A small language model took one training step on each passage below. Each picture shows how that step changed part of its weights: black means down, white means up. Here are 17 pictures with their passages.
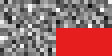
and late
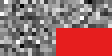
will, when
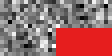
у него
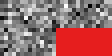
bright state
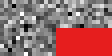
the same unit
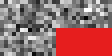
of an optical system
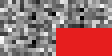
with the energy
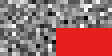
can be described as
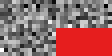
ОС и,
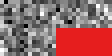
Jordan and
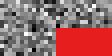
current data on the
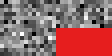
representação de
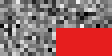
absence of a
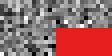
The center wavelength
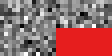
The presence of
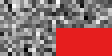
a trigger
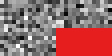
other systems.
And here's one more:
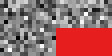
-- their simulation
